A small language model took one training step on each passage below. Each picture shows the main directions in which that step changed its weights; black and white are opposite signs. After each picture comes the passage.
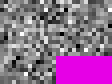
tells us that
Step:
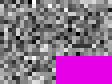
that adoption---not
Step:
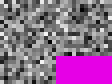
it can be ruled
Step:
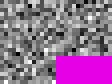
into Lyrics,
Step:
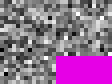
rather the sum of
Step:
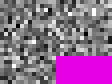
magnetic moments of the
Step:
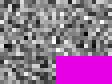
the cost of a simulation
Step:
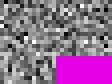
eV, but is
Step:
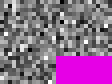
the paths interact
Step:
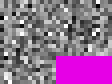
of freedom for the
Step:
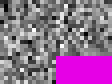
the border of the
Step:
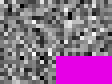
well, there is a
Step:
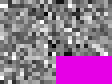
one gets back model I
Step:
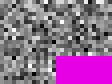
kernel and the
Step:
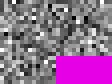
that IRUs
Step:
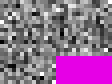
obtain the band dispersion
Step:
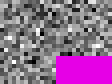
no spacetime interval
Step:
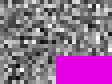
and confusing results can
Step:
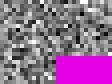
DIP, and
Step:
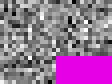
as having significant
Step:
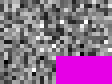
according to the top
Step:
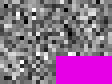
i) correspond to the
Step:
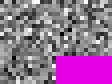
does not satisfy
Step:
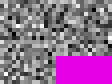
into account the
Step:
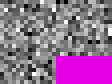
The top row shows
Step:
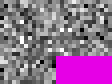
to be used. The
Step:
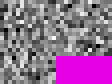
at long-times,
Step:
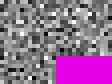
300 samples for each
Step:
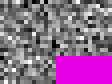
limiting behavior for strong
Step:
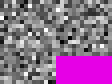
of this quantity does
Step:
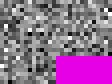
Euclidean distance
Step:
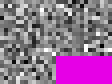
and reference constant while
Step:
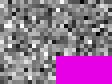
This experiment motivated
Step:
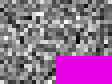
Fig.7. It is
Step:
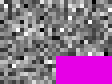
out computing its
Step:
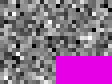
calculations by increasing the
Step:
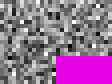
in terms of one-form
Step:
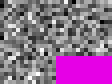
lattices, we
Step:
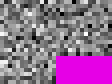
like to thank
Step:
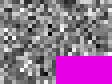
{\em SIAM
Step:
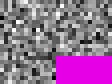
between the basis states are
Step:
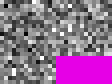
marks, scatter
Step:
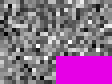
the regular patterns
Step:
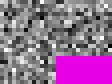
characteristic electric forces
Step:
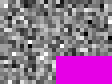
separate lines of C
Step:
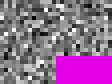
ends of a signal
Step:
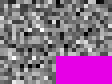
disorder. In
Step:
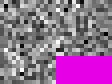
go to infinity,
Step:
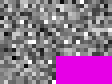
to the steady
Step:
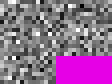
the magnetic layers in
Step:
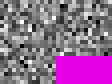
to the construction of
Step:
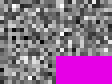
strength, which is
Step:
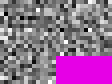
commutation relation
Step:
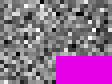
no incoherent
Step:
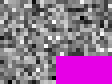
IEEE Conference on
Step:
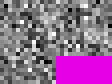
to their parent star
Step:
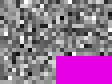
shown in Figure 2b.
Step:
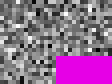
being mounted on
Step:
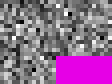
in the same way from
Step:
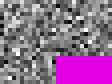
$\Omega_m$ from
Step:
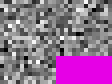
This can be done
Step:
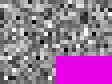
notations, are defined
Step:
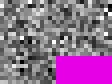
PNe (with
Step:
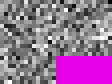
\] the probability
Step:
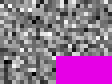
changed after the
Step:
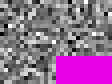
An} and {\it
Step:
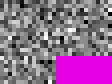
as a mass map,
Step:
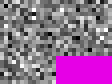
i}$ are not ``in
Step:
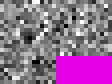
implications for an
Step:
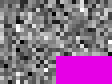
by different holes in the
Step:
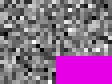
\msun$ and
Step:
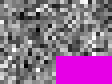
built an
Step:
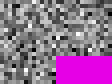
context of clinical
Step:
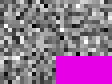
for the path ordering
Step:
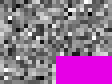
contain any information on the
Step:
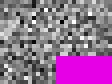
abundance of up
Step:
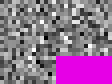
and there are reasons
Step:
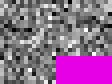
\vert 1\rangle
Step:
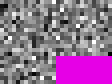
\caption{ Physical
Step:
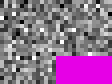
of the spectral energy density
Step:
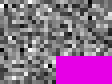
chasm} Here
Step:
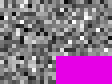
of the channel,
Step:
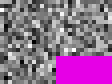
the SM fields are
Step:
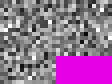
resonances. A
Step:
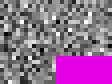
to the remaining
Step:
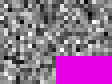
to perform the same analysis with
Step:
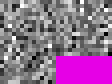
integrals are then
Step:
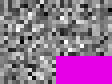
performance of a system.
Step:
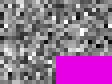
for $\vec{k}
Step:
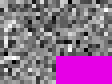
In particular we bring
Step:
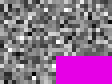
object. One of
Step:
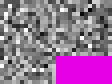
the Lagrangian
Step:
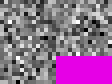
transmitted over
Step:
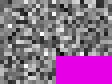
+\infty$, in which
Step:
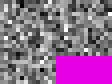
over all $z$,
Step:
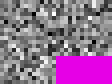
start with a particle
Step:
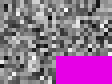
a dynamic theory would then
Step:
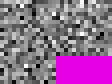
of gravastar have
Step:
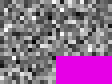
\alpha }^\infty
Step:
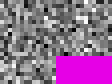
the shepherd
